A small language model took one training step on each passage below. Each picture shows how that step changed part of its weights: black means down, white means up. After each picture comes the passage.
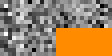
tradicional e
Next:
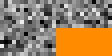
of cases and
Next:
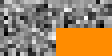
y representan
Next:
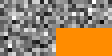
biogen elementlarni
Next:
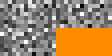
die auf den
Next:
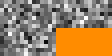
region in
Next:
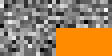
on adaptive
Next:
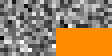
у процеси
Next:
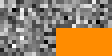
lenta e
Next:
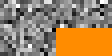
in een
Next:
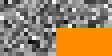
діяльності та
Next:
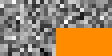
ya que estos
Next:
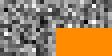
turlaridan ilmiy va
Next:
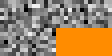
emerged from
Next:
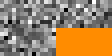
tą jest
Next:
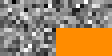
en vorm van
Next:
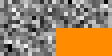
yaratishda muhim
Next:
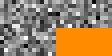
uning turlari va
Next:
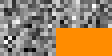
integração das
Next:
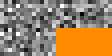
bolaning maktabga
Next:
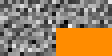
України). За
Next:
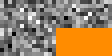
coração, uma
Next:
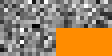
dos efeitos
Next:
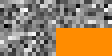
Sua relação
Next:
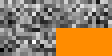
na internet,
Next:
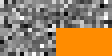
от них,
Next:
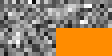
NO me
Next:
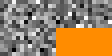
toutes les
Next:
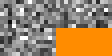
pela raça,
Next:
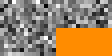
o controle
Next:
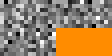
необхідні для
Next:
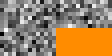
de datos.
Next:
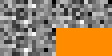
MOT 4 -
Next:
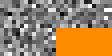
Urganch –
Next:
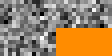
negativos y
